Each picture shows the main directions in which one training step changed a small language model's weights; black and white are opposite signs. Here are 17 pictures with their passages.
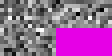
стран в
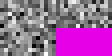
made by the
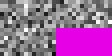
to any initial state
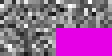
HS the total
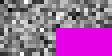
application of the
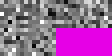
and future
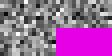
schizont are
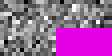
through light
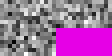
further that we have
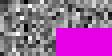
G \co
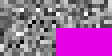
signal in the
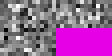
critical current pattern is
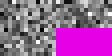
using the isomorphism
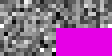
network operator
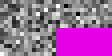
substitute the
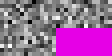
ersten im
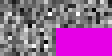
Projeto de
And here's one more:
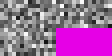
level equal to the
